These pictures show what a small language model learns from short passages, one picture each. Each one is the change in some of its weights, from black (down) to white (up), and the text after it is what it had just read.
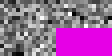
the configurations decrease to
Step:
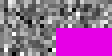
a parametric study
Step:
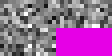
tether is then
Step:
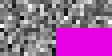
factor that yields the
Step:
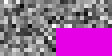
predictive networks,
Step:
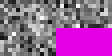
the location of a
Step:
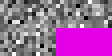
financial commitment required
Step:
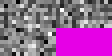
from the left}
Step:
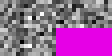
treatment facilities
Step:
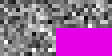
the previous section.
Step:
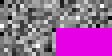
cuticle is
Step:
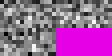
results in similar
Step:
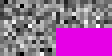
a Vaginal
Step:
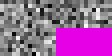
the output pin
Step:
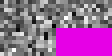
1. General
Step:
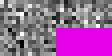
a study on measuring
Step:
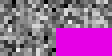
influence the functional properties
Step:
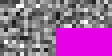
is determined by
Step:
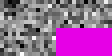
follow those of single
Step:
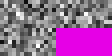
yield/plot of
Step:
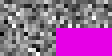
below recommended
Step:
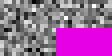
with a sharp
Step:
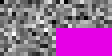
simulating the heat
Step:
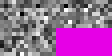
safety regulations
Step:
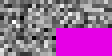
come in groups of
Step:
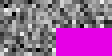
start from zero rather
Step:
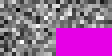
we will take
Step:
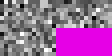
& \full
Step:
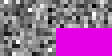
figure 3, clearly
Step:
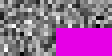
is a complex concept
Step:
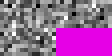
remember the
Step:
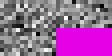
computed to contrain
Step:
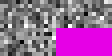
The loss function is
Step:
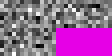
can benefit from this
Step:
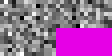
for College
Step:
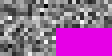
and accurate diagnosis
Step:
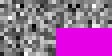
for this state.
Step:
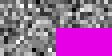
in rainy
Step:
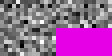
advantage of a mechanical
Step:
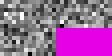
generalization capabilities on
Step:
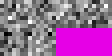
exist. This is
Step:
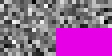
security, since
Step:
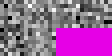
$P$ in
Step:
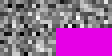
listed below in the
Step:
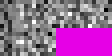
pursued in
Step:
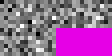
demonstrated the strong coherent
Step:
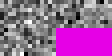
is too long for
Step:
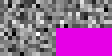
distributed in the
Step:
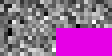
opinions sometimes
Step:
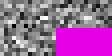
significant renormalization
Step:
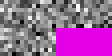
leaf explants.
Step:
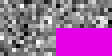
Pattern identification &
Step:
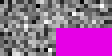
This concludes our
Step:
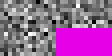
Breaking in
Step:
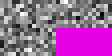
is obtained using the
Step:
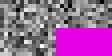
in the limit
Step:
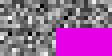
swab testing.
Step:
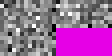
stress at high deformation
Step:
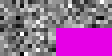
to be the center
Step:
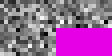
the candidate system,
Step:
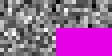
calculation grid the following
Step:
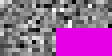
50% of women
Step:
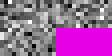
which are used to
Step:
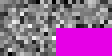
function of the system
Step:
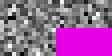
3 receive =
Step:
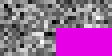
the humanities"
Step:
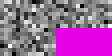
with large roughness
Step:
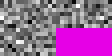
2}) is invariant
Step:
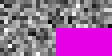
each sprint,
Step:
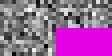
occur in the case
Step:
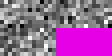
states, is
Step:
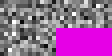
voltage where the electron
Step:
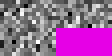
effective Hamiltonian can be
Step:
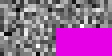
in time at the
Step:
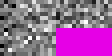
is consistent with the
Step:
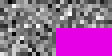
we first use
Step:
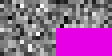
two remaining fields.
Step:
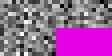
and the inhibition
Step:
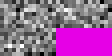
in comparative performance
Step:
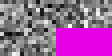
are pinned
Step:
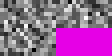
data and information from
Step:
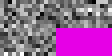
of redundant
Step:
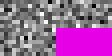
Our topology independent
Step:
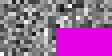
and clustering coefficients
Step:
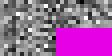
application these materials having
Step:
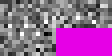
The Fourier transform of
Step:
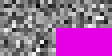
indicate the existence of
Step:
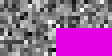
PF on
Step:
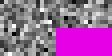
money is
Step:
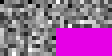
considered any more as
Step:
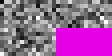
using simple random
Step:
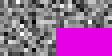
velocity and the
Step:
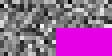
analysis), -
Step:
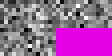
the infrastructure required for
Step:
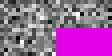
the clinical impact on
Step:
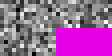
in fermionic
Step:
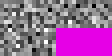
represented in figure
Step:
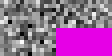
instance of this phenomenon
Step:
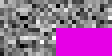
of radiation belt
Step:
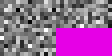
power, we plot
